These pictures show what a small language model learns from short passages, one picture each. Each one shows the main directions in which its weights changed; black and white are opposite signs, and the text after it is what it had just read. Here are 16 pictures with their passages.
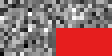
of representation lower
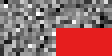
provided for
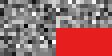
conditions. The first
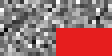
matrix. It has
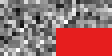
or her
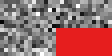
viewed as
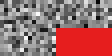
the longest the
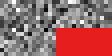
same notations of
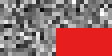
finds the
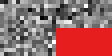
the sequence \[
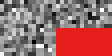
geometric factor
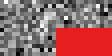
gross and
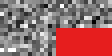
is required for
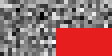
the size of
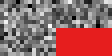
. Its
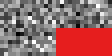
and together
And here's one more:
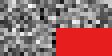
regulations and
